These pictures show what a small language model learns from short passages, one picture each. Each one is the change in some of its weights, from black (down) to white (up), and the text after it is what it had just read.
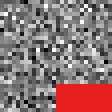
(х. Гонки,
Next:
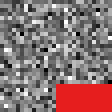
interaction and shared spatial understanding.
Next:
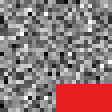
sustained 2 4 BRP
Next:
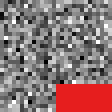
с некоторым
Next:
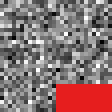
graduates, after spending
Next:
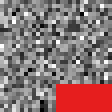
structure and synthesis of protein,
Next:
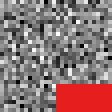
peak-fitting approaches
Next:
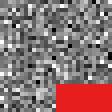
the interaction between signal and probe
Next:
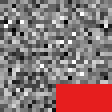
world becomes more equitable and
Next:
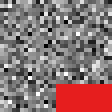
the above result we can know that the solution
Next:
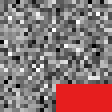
titanyl oxalate by
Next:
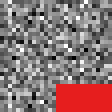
covered with hairs, each
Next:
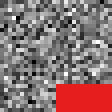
Wass Nashriyot:
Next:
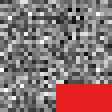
ulkan hissasini
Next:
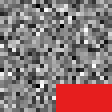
- ✓ Majority of the
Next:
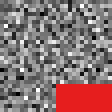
blazars, a subset of
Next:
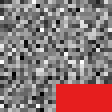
*Critical care medicine*.
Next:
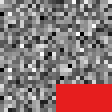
evaluó si los estudiantes
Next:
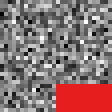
сліпа Імоджен
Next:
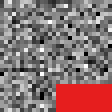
pas seulement à la
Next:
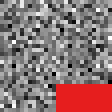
en la formación como lo exige
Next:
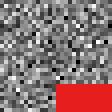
and load transmission due to interlocking
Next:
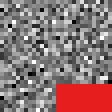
generalized Gibbs samplers
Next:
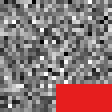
been the correct decision. For the
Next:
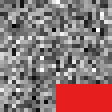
in 15 to 20% of the general population
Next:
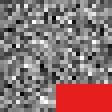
understanding of some scientific
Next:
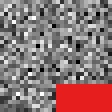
fuelled by 500
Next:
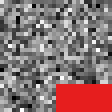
limits and making it possible to
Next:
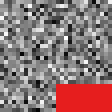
the nature of the a.c.
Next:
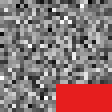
with the compound obtained in method (a)
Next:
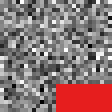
Technologies for the Future.
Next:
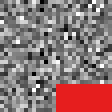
singoli dettagli
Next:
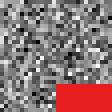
data, some restrictions concerning
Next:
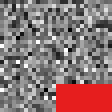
responses and isolating the
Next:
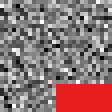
$\nu$ determines the degree of
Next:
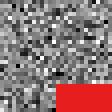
fraction of the Universe
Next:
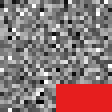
is average pseudospin,
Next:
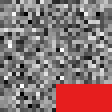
scientific knowledge. It is
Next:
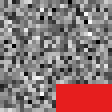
filters in deeper layers
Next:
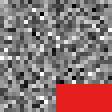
follows. We set the ingoing
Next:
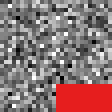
e eletroquímicos,
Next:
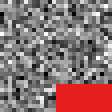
$AB\ne 0$ then we can
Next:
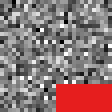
of the 2015 general elections is the
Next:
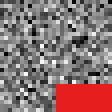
проведения комплексного
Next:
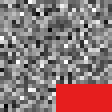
por parte de sus padres
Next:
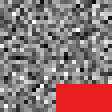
Navicular, Flat
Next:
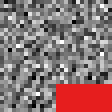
its arguments (see,
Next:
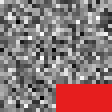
evolution. The parameters are fixed by
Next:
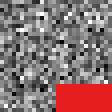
nanotubes function with a larger
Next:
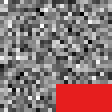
pathological situations. We'll
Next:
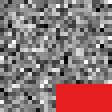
holat mamluk
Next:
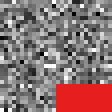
tizimlari, shaxsiy
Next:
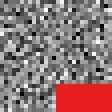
same observatory. This is, for
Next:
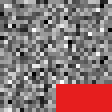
1. Відмінності між
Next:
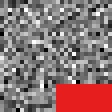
/ all-to-owner reduce
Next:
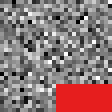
carried out, followed by a
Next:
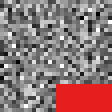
1,052 identifier,
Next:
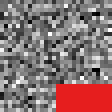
різні країни, а
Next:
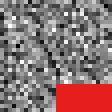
E. ET TENCE
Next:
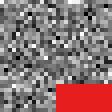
social responsibility, anomy, increased
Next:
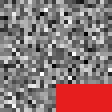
days. - 2) Testing
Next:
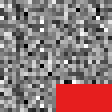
$\tilde f(u)$ is analytic
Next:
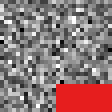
condurrà ≠
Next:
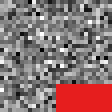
interaction is then given by \be {\cal
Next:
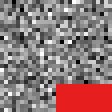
filter preserves sharp edge
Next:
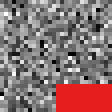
session key κ (created by
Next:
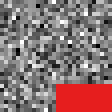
Maria delle Grazie
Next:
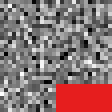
masa başında
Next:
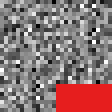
considered and, consequently, the use
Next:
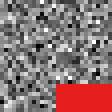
allocated in different ways. The
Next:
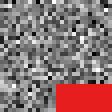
the extent of this effect, we show
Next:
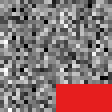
يقع في
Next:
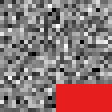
$d(t)$. In the whole
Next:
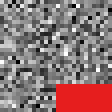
While only in 0.6%
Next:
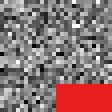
compétence des acteurs,
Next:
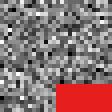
sigir har xil
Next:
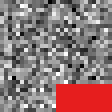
are required to acquire.
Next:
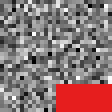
but also exhibit a similar
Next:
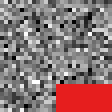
this sense, value is not applied to
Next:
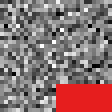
групу становили 40
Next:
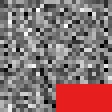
this work, to prove that some source
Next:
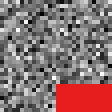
the Environment. The second section of the
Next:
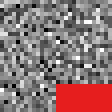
h_c$ denotes the
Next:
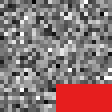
é aplicado sanções aos
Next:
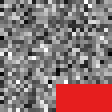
erkinligini beruvchi
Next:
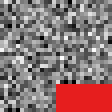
of conflict of interest The
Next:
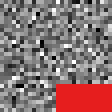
Analysis & Computing and
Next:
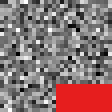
by preschoolers. Analysis of
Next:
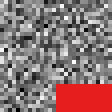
total computable function. Then, through
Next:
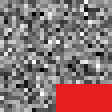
turli tarmoqlari va
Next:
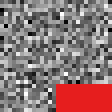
угрозу как для
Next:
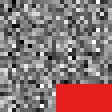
of actions or feelings that are
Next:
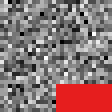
sociais, situações
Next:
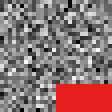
of antibiotics contain a
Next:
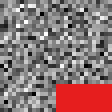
todo para eu poder me
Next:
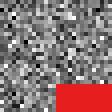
nazardan ochib
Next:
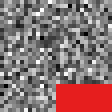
transport potential capacity of the entire
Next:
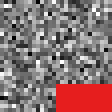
the output trajectories of both
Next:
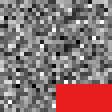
The perception is tainted with
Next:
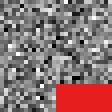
oshira borishning
